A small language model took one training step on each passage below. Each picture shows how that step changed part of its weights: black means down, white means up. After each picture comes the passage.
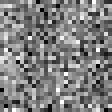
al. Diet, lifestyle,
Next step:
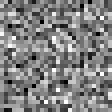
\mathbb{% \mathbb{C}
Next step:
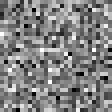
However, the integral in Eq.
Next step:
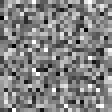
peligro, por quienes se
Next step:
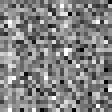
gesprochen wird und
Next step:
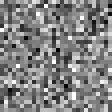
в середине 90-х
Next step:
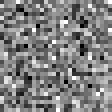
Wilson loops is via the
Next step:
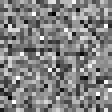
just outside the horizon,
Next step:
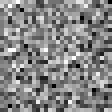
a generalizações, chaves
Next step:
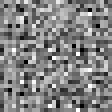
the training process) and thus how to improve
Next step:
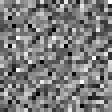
kelajakda sun'iy
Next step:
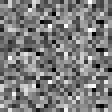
criação da penitenciária em
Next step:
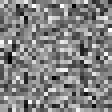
for low bandgaps is not
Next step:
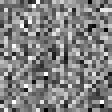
numerical values may vary due to
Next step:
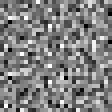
las particularidades y orientadas al
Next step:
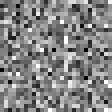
This is an inherent limitation of
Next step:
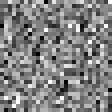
shear power spectrum is strongly reduced on
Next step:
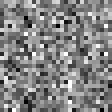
identification of stored ions was done
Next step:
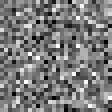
- Majhul daraja -l
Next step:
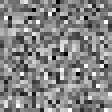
in a transfer of the paste from
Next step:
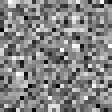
of the number of simultaneous
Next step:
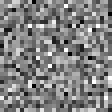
prenderam sua atenção, mas
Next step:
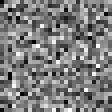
ta'sirlardan iborat:
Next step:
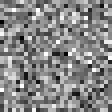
a 5 hrs on-band image gives
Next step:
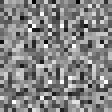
nodes in the directory tree of a given
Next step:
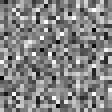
Grotthus-like exchange
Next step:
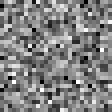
length $\lambda=4.11\times
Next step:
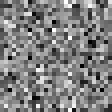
are held fixed. Thus we shall use
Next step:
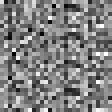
ва бошқа бир
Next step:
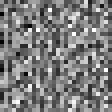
الي نصفين
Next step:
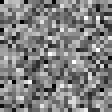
davlatlari, yirik turistik
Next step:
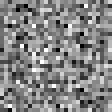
that of SN2005E and other
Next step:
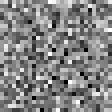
in an increase of the exponents
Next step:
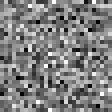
three adiabats, indicating that
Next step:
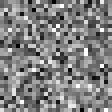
Bad habits in maintaining
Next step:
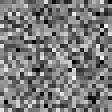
atribut organoleptik hasil
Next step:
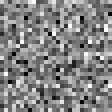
types of molecular rotors:
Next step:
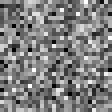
проявляють різні
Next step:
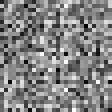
accrete onto the binary stars,
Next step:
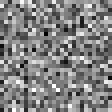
targeted for community analysis, as shown in
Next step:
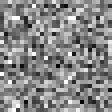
per unit mass differ by only a factor of
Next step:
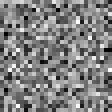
force and mass resolution still favor
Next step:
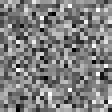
va tashqi omillarning
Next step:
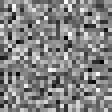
bo‘yicha falsafa
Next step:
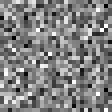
mayores, con prioridad de los más
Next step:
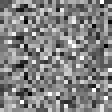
Note that given that the Higgs
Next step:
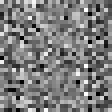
8% ёғ топилган,
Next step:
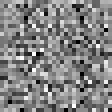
course, the plate on the
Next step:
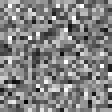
informações relevantes, após a
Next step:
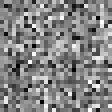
lower the MSE of SBK
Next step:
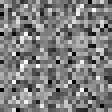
بوجود بعض
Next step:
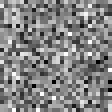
weaker return ranks than some
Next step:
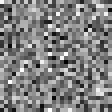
адаптация к законам
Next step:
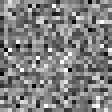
gestantes quanto para seus
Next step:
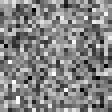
in $W_g$. Then,
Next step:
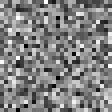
of the {\it orthogonal}
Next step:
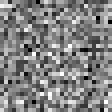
and 2 MN/m. Thus, the
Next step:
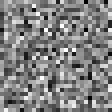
from an acrylic plate which held
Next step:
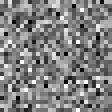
A signal generator (Stanford Research
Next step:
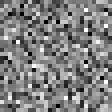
unele persoane cu atât
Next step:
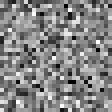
recycling time to the age of
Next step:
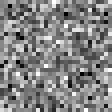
the partners are initially close to
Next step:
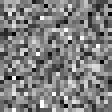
sanoat kooperatsiyasi,
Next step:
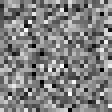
now wish to find the Hadamard
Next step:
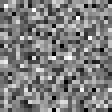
espèce. Selon les
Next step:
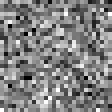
\gamma_c$ and $k <
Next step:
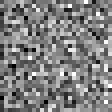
crucial for the objective assessment
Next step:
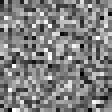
examines the contribution of mobile
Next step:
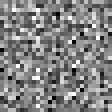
story-based approach*. - ⁵
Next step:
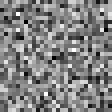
the adiabatic expectation,
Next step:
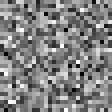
A. D. Entrevista com
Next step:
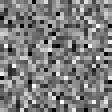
- Kristiyanti, C.
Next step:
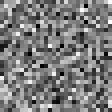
Jannuzi, B.T., and
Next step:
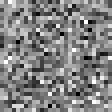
virtual bound state related to the physical
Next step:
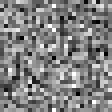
to the conventional adiabatic approach
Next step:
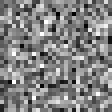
*Different understandings of
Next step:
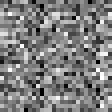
\ldots. \end{align} Note
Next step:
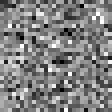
the summation symbol, \begin{eqnarray}
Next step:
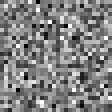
that this is an eigenvetor of
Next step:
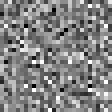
photonic measurement statistics in terms of the
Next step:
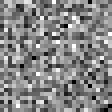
is related to the upper bound of the
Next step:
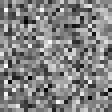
such $ep$ interactions may be hard
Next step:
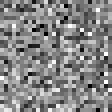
demonstrate that these satellite peaks
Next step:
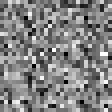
general relation \dicta\ does not affect
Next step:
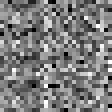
C^{ABCE} \gamma^A
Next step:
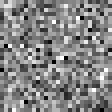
deviation) of $R_{\rm
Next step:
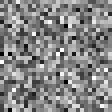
mesh attached to the beam
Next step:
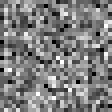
televisão é o maior meio
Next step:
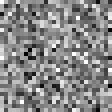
(a) The temperature dependence of the magnetic moment
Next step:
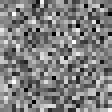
{Slavnov, N.
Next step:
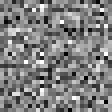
of sensor \textbf{accuracy
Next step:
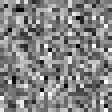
the conservative terms in the equations of
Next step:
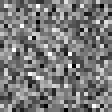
2sM sein in mashít
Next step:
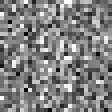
oxygen. For the following calculations
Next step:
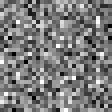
kızdır. Erkek
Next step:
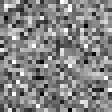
matterillariga quyidagilar
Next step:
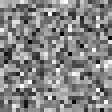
start from the equation for the curvature
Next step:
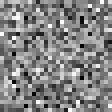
hand, the mobilities of
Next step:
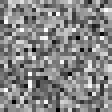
a long tail of widely varying
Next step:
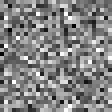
5m. Reported spectra show
